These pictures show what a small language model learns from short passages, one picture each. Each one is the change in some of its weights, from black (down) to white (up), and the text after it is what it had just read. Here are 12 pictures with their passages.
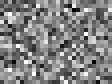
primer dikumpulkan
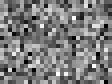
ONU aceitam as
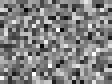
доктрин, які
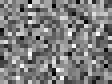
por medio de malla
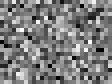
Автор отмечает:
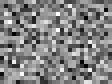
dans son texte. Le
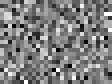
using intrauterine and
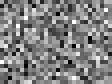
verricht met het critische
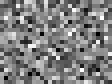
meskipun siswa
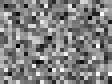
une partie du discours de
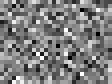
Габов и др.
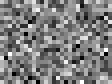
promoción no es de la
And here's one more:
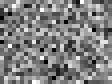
and Pulmonology of the
